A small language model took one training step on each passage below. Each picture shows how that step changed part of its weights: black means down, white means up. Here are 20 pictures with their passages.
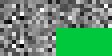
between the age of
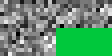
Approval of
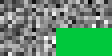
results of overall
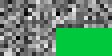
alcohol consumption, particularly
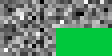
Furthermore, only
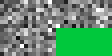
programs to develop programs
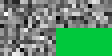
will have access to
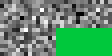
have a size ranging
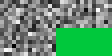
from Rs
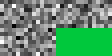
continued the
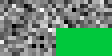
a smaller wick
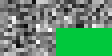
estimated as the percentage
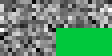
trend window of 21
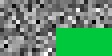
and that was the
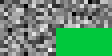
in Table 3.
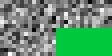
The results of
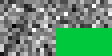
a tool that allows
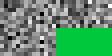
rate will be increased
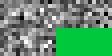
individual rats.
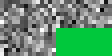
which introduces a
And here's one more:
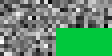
worldwide, the
